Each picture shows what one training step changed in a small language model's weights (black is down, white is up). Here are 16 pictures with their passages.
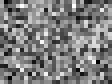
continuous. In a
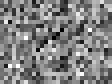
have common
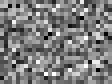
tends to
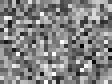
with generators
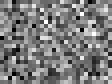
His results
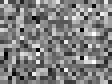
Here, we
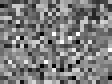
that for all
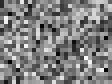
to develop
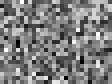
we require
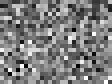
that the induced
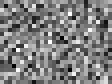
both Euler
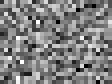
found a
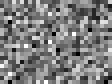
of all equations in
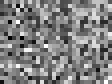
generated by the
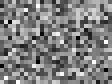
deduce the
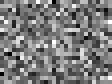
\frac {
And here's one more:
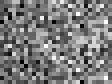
is supplied
